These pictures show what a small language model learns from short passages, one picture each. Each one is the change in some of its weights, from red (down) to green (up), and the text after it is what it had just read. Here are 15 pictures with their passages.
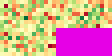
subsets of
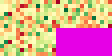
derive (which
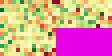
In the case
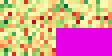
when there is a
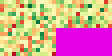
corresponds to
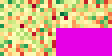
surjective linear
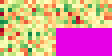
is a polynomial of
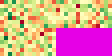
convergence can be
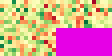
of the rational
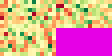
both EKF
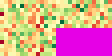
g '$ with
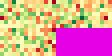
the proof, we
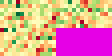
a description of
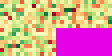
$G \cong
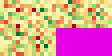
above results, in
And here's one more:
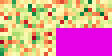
to a disk
